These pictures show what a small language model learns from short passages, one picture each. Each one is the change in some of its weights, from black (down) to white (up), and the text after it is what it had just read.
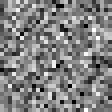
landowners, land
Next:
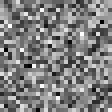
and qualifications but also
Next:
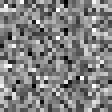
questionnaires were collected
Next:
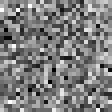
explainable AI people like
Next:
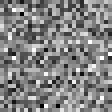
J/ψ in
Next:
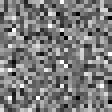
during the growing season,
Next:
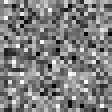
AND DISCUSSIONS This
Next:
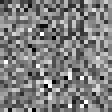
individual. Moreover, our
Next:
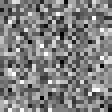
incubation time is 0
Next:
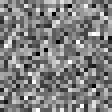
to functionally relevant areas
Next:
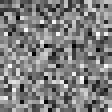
conflict of interest.
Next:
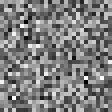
of real-life
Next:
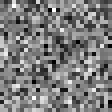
that the theoretical model
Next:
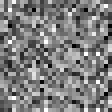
diagnosis in more than
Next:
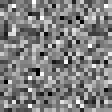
the indentation procedure was
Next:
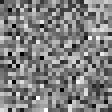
vision or smart image sensor
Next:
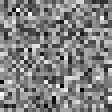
the second most affected country
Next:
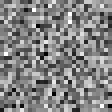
unknown and any significant variation
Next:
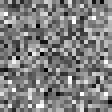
rate of cocoons
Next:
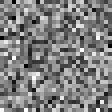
in fuzzy data
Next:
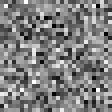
under spirituality.
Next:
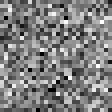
medical errors during implantation
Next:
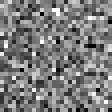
Hardy Cross
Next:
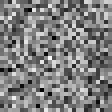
and forty hours,
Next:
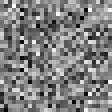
Year of the
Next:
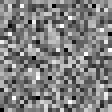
were in good agreement with
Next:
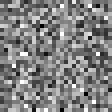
power at the device side
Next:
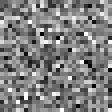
so, how can I
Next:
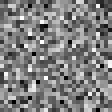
anybody donating
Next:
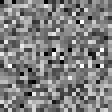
and finally wipe
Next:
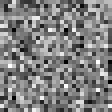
the occasions to
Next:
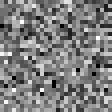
empty. If
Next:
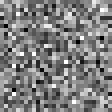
group. Conclusion:
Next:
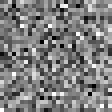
posterior end of the
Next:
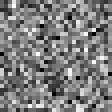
these simulations is to analyze
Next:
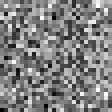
values of parameters received and
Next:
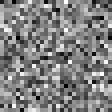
Portuguese India
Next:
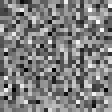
Target values of
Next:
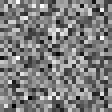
is going to be processed
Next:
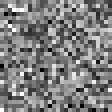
ZB1 is more
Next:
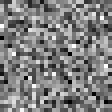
one when the handled
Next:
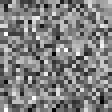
the market. The
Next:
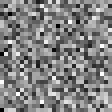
university, whereas national
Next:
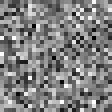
"A Constitutive
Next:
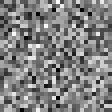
of awareness and information about
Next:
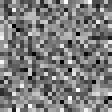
arrays 3
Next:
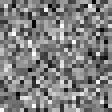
possible to just add as
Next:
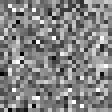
2). Based on stakeholder
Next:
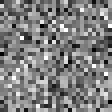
requirement for a proper number
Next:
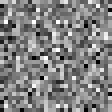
respiratory distress in
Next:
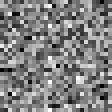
and considered these factors,
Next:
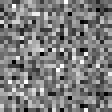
Control Based on Multiple
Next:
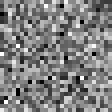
Substrate Series
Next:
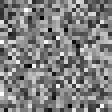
and discussion, and
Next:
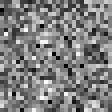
effects. Low to moderate
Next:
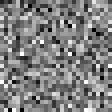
do nothing).
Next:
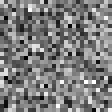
PriCU much
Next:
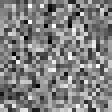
at home stimulates
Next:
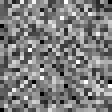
melanin is
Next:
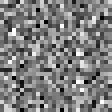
to study legal principles,
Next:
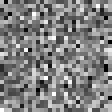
seedlings particularly the older
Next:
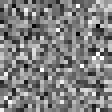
re-used to develop
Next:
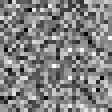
and GRS,
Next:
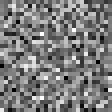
20 N or higher should
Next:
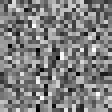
to a procedural
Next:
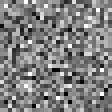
add notes. -
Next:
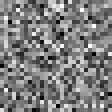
It is also important to
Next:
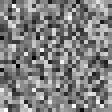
similarity analysis in
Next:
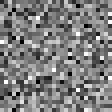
clasificare a
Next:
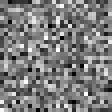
(2023) discovered
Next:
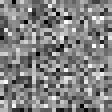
be perceived differently by
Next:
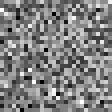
yield [3]. The
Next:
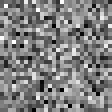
stock market.
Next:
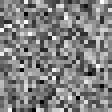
Extended Spectrum
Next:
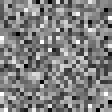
against the hardware attacks
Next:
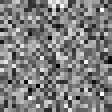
is something highly crucial based
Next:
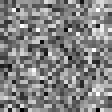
colorful animated games
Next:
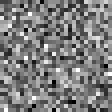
employed. The following
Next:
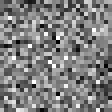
information such as spatial
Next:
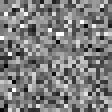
money it will
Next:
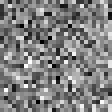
(%) as an example.
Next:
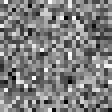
right cheek region.
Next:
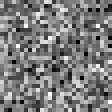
ignore the influences of
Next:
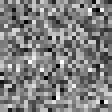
is to be transferred
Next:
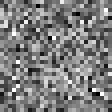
that the government was bound
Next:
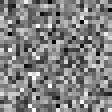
in parturient with
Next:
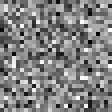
French Mapping Agency).
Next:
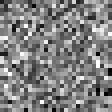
fake news over the
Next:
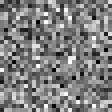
not a prevalent pattern
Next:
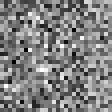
results; the proposed algorithm
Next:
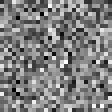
is an important development for
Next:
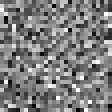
using grasping
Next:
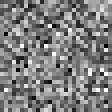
method. Table 2:
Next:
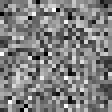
two metrics, from one
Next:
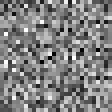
targeted at small objects.
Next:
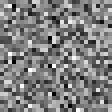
, WHILE
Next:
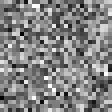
actions, where VA
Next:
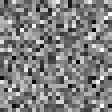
decreased to 78%,
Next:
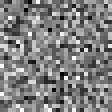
from professional isolation; they
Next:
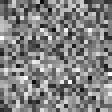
due to the following
